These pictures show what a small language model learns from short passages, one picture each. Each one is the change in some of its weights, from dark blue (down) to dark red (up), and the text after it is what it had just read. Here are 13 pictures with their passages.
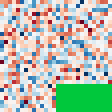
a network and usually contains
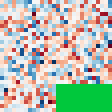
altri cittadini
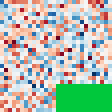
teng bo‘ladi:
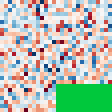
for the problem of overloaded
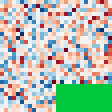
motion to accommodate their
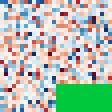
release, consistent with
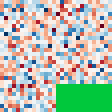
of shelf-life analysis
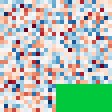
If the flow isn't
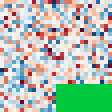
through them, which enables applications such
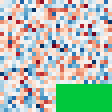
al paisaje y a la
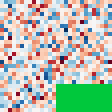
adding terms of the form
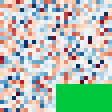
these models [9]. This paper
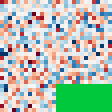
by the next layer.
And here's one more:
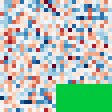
qaratilgan, bola
